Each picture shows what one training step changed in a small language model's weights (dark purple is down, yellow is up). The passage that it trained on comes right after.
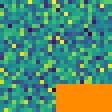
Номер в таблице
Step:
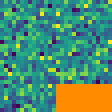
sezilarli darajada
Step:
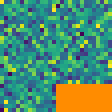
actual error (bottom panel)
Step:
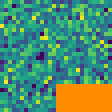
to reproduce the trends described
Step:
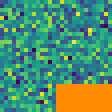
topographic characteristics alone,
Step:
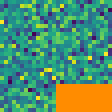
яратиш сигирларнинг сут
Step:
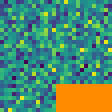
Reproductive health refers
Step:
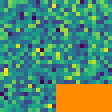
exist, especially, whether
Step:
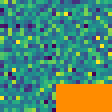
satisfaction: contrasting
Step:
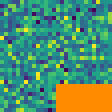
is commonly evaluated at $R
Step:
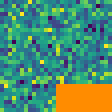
causer les maladies
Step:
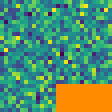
etedi. Gips
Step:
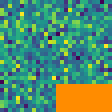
de excitação gerado pelas
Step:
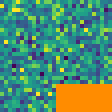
networks in high-performance systems
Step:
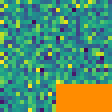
the specific values of the chemical
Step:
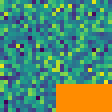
impulsoras. $$W
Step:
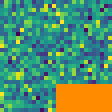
VoxSet, we present
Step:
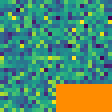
between the true and measured photon
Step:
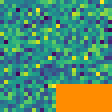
Интернет -
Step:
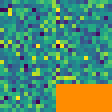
participó como integrante de la
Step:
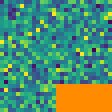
and anions (dashed line)
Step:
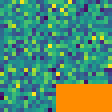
sufficient precision to allow the top
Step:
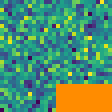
deb taxmin qilish uchun
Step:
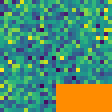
geometry of the surfaces of
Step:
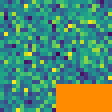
случае, студенты
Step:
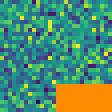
que me arrastre un
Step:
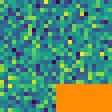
formalari, tarixiy
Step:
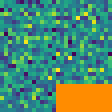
decomposition. The reason is that the
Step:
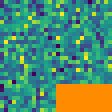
diesem Themenfeld
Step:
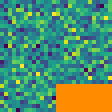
times—consistent with a more
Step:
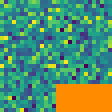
product of planetary formation
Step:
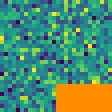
analyser l'évolution de
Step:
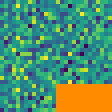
добрив на масу
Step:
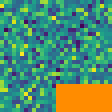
огня (горение),
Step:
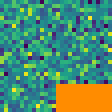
наказ Державної
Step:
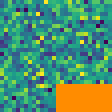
turli ijtimoiy-iqtisodiy
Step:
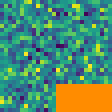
Samarqand davlat
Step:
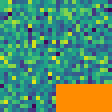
that some aspects and methods of the
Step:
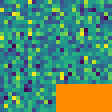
yillarda Bobilni
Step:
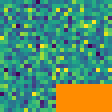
electrodes to a conductance
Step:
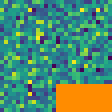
а також зорових
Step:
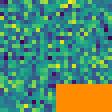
highly conductive crustal
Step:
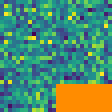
be large, and we do not have any
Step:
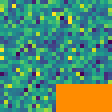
xlor, oltingugurt
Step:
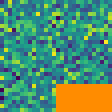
empresas e nas pesquisas da
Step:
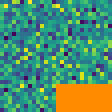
объектом пропаганды
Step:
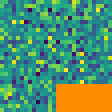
of the inclusion shape and
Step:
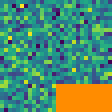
studied the properties of hot and
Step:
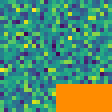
“hayot” ga
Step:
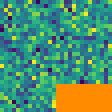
A}$ is not a tensor product
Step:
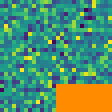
is still low enough for good
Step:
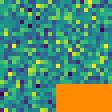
the Debye screening mass
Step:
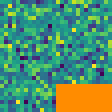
$\mathbf{A}$ is set to
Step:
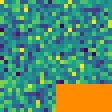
\sigma^\mu \partial_\mu
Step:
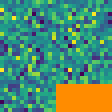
materia a estudiar sí
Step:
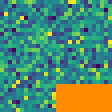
state purities in excess of
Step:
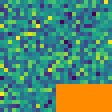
para coletar as memórias
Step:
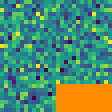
entails the relation for the
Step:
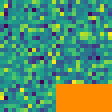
will depend on not only the input
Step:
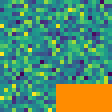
"o'yini . Sinf
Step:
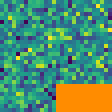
that the exact result, given in
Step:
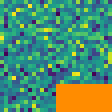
along two perpendicular lines
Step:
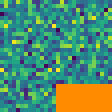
Özer T.C.
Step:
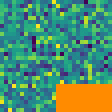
branching probability for collinear radiation is
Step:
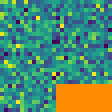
analysis, which are freely varied during
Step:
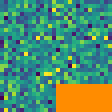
large, the density fluctuations
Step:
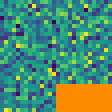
среди которых не было
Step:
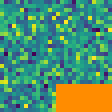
ações educativas que envolvem
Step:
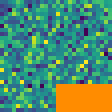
N}$), and increases when one
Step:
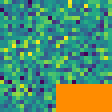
where each coarse-grained
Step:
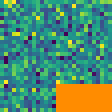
en el nacionalismo
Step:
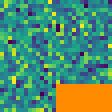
and II error probabilities for the
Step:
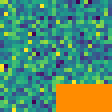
while the heavy-shaded
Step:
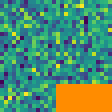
different Manuscript received
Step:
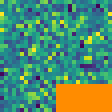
L \in \left[ \varepsilon
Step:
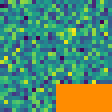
O.U., Tojiyeva
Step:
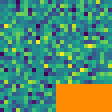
Ключови думи:
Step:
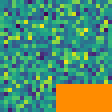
vujudga keltiruvchi
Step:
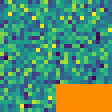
variance $1/\sqrt{N}$
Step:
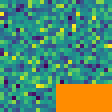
turn out to have the same temperature with
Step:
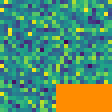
is the product manifold:
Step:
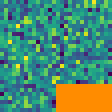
not feasible in the latter.
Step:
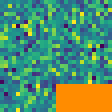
dependence but rather in the
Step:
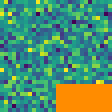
paraphrase, contextual
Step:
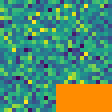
Cecapi e Cursos
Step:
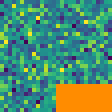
one time unit. For the Base
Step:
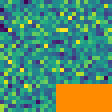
putamen varies broadly
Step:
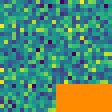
radiated out laterally to $x
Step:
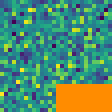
the snapshot. In
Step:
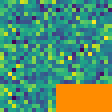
complexity, and can, in
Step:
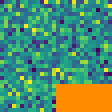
Carlo (SMMC) methods
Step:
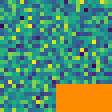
long range interactions is very clear, this
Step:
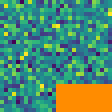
Siverian chronicle*,
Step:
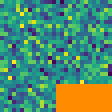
acoger su palabra con
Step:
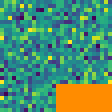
2018). De acordo com
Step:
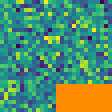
the signal rate is so low, the main
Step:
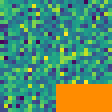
de movimiento. Las
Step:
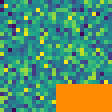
aniqlash uchun elaklar
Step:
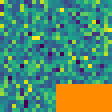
electronic structure which is the bare
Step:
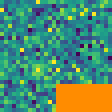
rep}. \end{proof}
